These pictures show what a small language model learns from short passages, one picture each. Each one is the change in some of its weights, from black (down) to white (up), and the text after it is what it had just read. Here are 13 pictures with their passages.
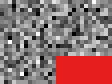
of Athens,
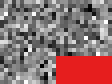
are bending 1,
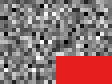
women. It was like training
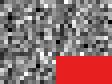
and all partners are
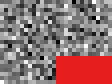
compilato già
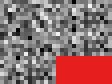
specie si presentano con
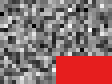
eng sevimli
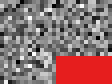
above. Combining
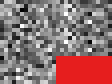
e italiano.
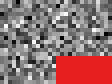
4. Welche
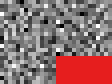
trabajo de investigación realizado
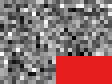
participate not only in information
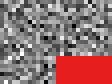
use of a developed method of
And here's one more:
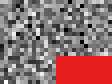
перед ними
